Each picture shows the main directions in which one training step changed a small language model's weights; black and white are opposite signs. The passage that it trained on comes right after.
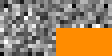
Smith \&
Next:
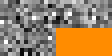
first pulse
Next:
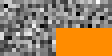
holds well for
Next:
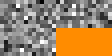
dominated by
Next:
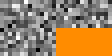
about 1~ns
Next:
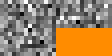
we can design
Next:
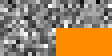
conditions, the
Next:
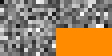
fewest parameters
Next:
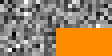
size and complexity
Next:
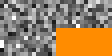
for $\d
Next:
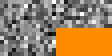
samples the
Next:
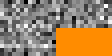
will obtain the equation
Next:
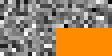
not systematically
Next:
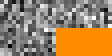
the center
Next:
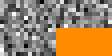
is dominated
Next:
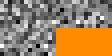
by extending the
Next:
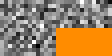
valence band
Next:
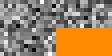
to prove the
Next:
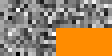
two seconds in
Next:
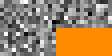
such a gap
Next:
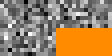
null space,
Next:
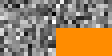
are grateful
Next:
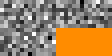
FID |
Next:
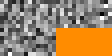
the scale factor,
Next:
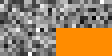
a higher frequency with
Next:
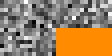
nodes are
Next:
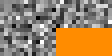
is a node
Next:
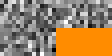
the exchange
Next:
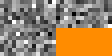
line and points show
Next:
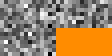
directly related
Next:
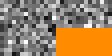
limits obtained at
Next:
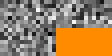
data flows
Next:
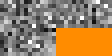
amplitude has an
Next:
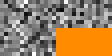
performance metric for
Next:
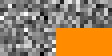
the sake
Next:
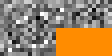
\langle \Delta
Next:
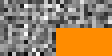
or the mixed
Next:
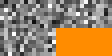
action, the
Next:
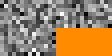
for the sources
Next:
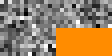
raft on
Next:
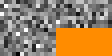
for the results we
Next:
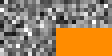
generality we
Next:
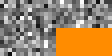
of medium
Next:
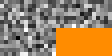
to select
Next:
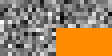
combining the two
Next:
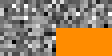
$s \in
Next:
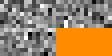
a matrix which is
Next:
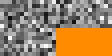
have adopted
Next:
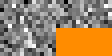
range, we are
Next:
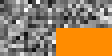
As seen in
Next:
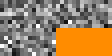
and learn
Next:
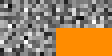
presenting and
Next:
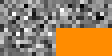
m \in
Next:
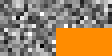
MAP &
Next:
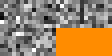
or do not
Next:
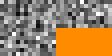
behavior} in
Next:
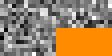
logic or
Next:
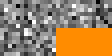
hadron and
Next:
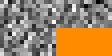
is given by the
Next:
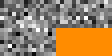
of spacetime which
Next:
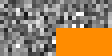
$\Delta \Sigma
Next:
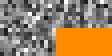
its spiral
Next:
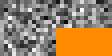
difference is observed
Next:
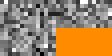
shear as
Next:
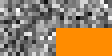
parameters measured by
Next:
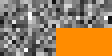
half a
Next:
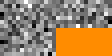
Therefore we
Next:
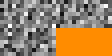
can be, in
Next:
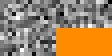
version), the
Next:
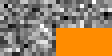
explained by
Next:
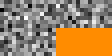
in Complex
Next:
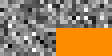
of the cell is
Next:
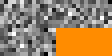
the formula
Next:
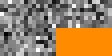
support models that
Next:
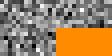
a rapid
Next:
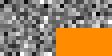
for phonon
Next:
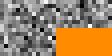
It can be shown
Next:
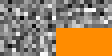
stars within 25
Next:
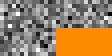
Although the
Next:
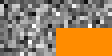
in particular they
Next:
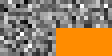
direction of
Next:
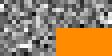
in a different
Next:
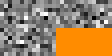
preserved ,
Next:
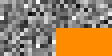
six initial
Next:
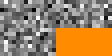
type of
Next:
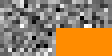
S II
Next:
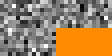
function of the electron
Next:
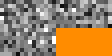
those created
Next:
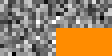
by the bar
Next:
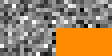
fact that the power
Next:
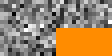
is modulated
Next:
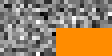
proposed that the
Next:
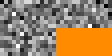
Quality of
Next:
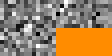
baryons are
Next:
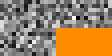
functions of such
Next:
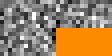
either no
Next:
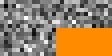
a probe,
